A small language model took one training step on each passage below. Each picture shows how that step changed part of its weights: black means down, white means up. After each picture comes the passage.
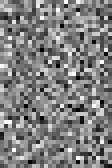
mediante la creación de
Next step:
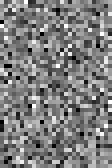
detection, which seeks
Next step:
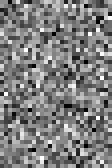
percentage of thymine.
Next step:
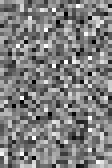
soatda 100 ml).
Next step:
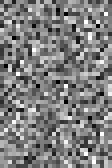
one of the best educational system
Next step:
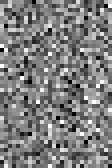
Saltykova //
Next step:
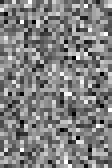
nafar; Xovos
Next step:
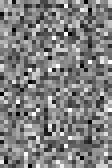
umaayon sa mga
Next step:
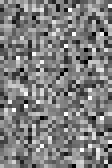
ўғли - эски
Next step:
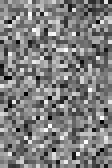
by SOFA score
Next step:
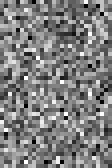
их количество в
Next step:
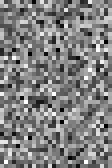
Applications and Implications
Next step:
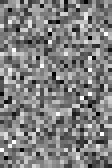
рамках нашого
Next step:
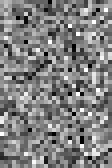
output at the end of
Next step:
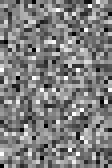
prve faze programa
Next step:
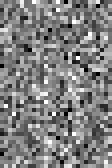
the children who do not experience
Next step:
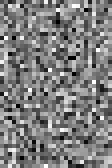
**32** underwent
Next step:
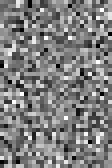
gas due to local rich
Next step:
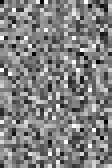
including both candidate
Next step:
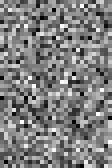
porta di ingresso
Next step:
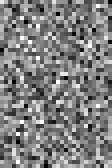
комиссии [5,
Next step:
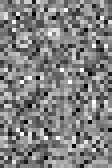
of the manuscript.
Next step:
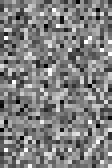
jarayonlarni chuqurroq
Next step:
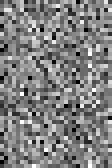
robustness metrics in
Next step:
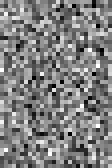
political efficacy
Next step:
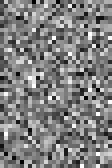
daily. The appearing
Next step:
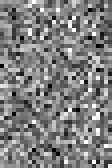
the Doppler motion
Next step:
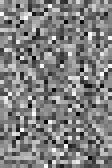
The reaction mixture
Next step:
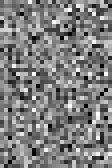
I have mentioned that I
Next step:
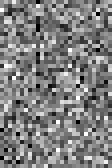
though non-strategic
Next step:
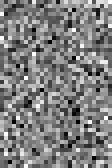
a writer even if I
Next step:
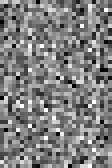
symptomatic condition related
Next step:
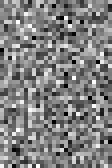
згоди особи.
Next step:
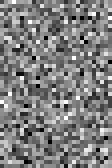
normal traffic conditions the system
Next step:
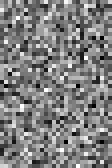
fatores de risco,
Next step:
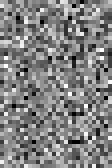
for exposure through online
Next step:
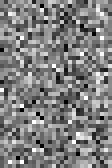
solution of the equation (*).
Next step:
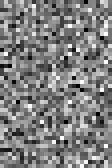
qualitative research approach, and
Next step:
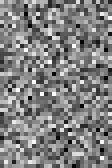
nodes will be added into
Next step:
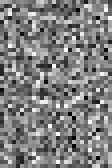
implementation of their work, they must
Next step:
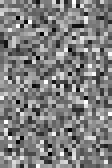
...dass Angriffe
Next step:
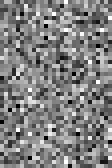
Figure 5. Comparison
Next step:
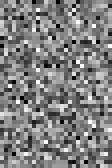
IPR, exploitation,
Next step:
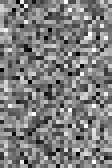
the framework of the Combar
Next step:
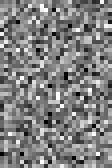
coagulation, the upward
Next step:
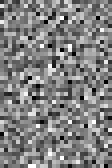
derived feature space could
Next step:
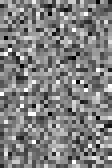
muitos jovens da
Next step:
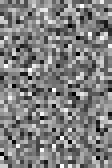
other variables which is in not
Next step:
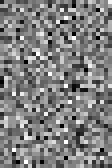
verifying and validating
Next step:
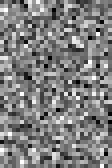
the perturbed pattern
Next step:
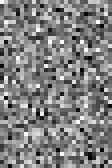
languages. But there
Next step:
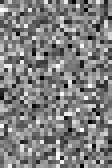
la cobertura de los
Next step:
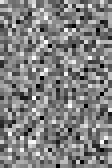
noting that there was a
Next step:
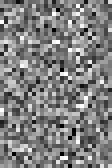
ЗТВ, мм
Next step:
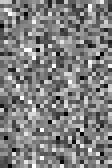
for one month. The sample was
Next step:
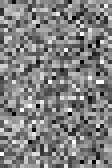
= 1$. It follows
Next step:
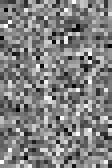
density function defined on
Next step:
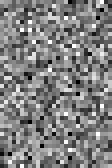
of a bark with respect
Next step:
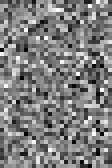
and dissolve the
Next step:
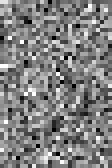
the machine divided by
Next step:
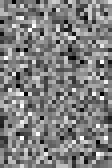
and testing a game are
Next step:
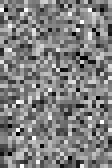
its reduction time demonstrate a
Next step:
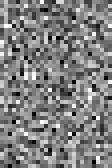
конце поля, по
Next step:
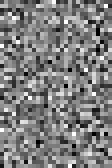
deal of psychological research
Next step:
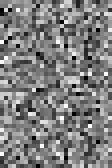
sadə melodiya
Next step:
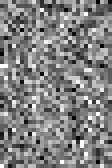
Fitting data Parameters
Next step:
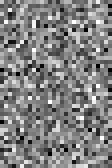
contrast, 25% utilize
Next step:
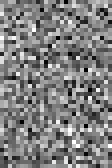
va kommunikativ
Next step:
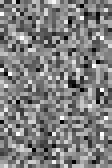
and armed bandits
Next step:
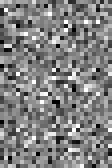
yoshlar va milliy
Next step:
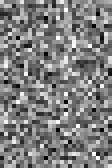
penjualan barang
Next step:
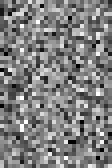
is a region with lower pressure
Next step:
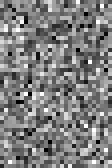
- **Body of the
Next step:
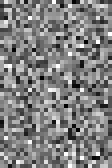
la comunidad comenzó
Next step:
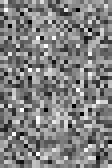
perspective, it is defined as
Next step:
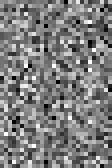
и в защите.
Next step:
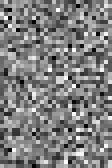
shuningdek ijodiy
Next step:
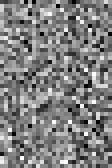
according to a survey of
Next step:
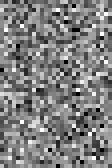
site, and it was shown
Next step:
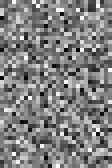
controle de robôs
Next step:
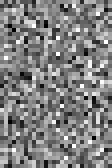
two components at 350
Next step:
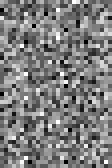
atue na área
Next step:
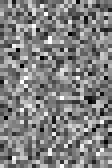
completely missing.
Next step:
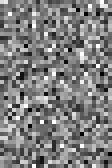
when different approaches will be
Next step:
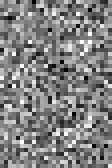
комплемента С3 в
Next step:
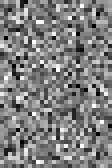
& Elizabeth
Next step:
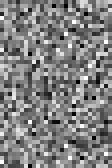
According to Gay,
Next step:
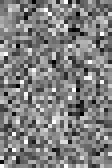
characteristics such as onset and
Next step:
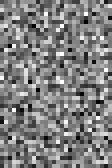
qay nuqtasida
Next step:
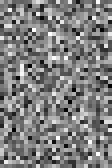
1: Se llevó a
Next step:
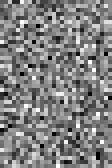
certain clots where mafic
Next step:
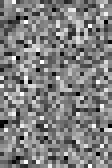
bunday qarashlardan
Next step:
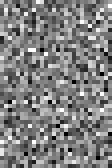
Chaque lettre
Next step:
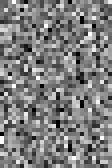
the Netherlands
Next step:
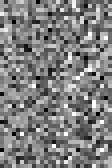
the other of his decision -
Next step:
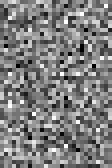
mídia deter concentração
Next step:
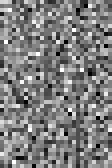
to each other. In the
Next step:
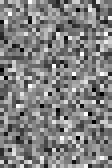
appearance was good,
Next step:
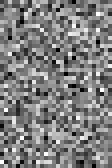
and ecosystems,
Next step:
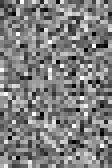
Gold and Hybrid
